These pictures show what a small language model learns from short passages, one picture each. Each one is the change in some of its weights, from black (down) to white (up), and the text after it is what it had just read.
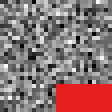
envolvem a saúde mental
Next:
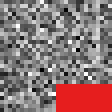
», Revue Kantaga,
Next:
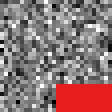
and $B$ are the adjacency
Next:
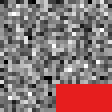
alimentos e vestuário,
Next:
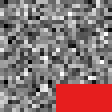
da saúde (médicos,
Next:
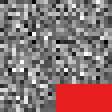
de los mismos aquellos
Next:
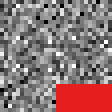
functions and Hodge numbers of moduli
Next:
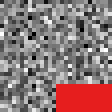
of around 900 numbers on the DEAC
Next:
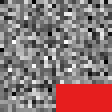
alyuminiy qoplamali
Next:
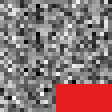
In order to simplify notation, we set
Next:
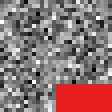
company. And underline that all
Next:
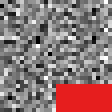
Ein weiterer Vorteil ist, dass für
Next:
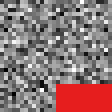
one of these models have been studied
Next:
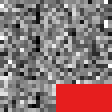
Witt groups. As always, {\bf
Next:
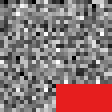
e as práticas operacionais.
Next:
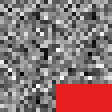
simple special case in which a complete description of
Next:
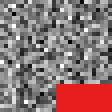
gives an isomorphism between the center of
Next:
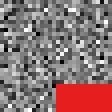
Therefore $$ t \circ (\iota \otimes
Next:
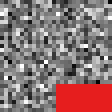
- La prueba permite a las
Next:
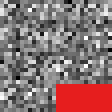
можаролар таҳлиллари
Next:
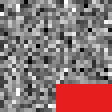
A Sustainable Solution for
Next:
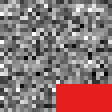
si assisteva dal mese di
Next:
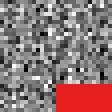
расстройства, потому что
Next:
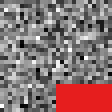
people's artistic and
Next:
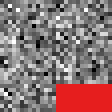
results} In this paper we consider a
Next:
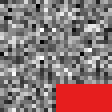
to $p^c$ with
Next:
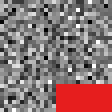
Consider the exact sequence $$ 0\to
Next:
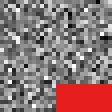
ಈ ಅಗ್ನಿ
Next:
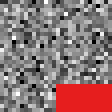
and rapid expansion of voids that
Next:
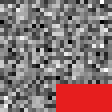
60,0%, патология
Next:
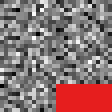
transformación la garantía de contar con una
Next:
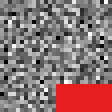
By definition, \begin{align*}
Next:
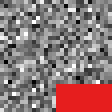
context of economic reforms.....
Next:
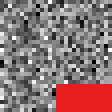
the same topology on $X$ as the
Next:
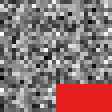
возникшими вновь.
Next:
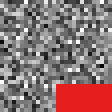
deb tasvirlash bilan boshlanadi,
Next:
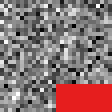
many vertices, and the proof given there holds
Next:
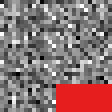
place convenient for them. Data
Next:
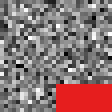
Turapova Ra'no Barat
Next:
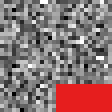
bukan hanya di kalangan
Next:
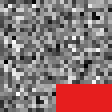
забезпечення оборони
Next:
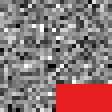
in $\bfR^3$ so that
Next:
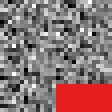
talabaning ijodiy ishlash faoliyatiga
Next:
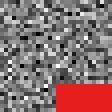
\le \max_{\alpha,i}
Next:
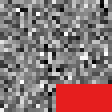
\item $\calQ^!$ is
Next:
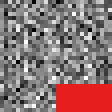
kayıt altına
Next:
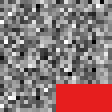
weight filtration we put on
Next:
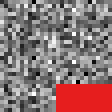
cultura investigativa contribuye al avance del
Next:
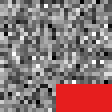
some fixed $A(t),
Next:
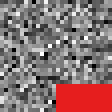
o'z ichiga olgan ijtimoiy
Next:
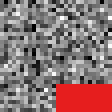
e práticas de profissionais
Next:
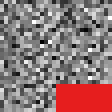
- CAVALCANTE,
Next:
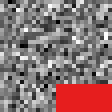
миянинг функцияларида
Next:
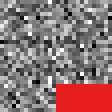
are called Bell numbers which is defined as
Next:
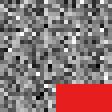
eng faol rivojlanmoqda. Kichik
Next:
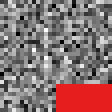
the disjoint union of two out-stars
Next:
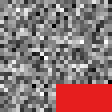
special of case of the previous one, which
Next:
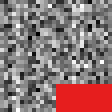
fuerzas superficiales y
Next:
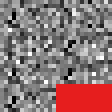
SCOTT, J.
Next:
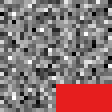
Lotka--Volterra differential
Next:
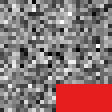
of a trace class Hermitian operator
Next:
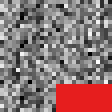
We will give several examples. In
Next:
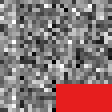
proof follows by constructing a coupling of
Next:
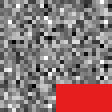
and 3. The long step algorithms (black
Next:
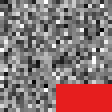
já as escolas públicas tem
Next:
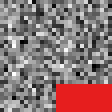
is a local property completely independent of the
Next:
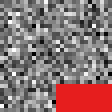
atama zamonaviy turk
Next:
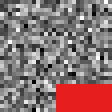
di Gesù stesso animato
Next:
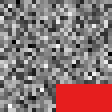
directions. In the case with terminal
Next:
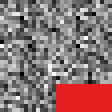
a root of unity. Using
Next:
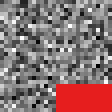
apply, since by assumption $F$ is
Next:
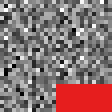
chiqishga imkon yaratmoqda.
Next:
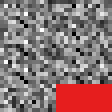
memperbaiki bagian
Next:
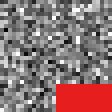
Abordamos o *graffiti*
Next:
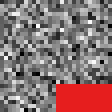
musiqa ta‘limi
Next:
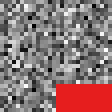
consider the general case where the system consists of
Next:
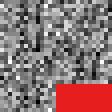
do not have a canonical basis). Moreover,
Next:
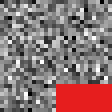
quello pubblico. In
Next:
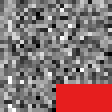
enclosed by two semi-infinite
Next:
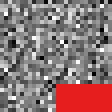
Physical Distancing: The
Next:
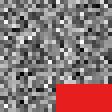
boundary vertex is split into a pair of
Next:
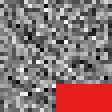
$s\in\C_+$ satisfies
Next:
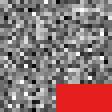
200 ta korxonani barpo etishda
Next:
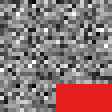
har bir kishi o'zida
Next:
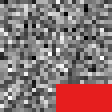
de fala aos pais,
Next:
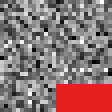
kecemasan di ruang
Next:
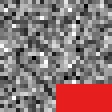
zero of $\zeta(s)$. These
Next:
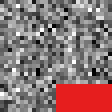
state is a vital part of this
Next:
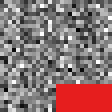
the Lebesgue convergence theorem. Hence,
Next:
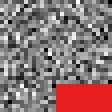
Government and Society*. The
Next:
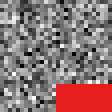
planes $h_f$ and
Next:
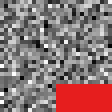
Society, 2004.\newline
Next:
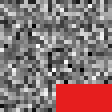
chorvadorga aylangan.
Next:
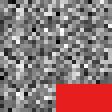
национальная инновационная
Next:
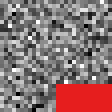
xususiyat armut
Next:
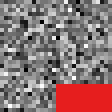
of diffeomorphisms $g$ satisfying
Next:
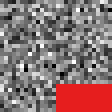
до судів держави за
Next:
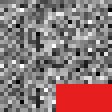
other individuals, we may just know
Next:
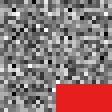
o'yma tasvirlari
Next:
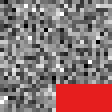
del Consejo Técnico
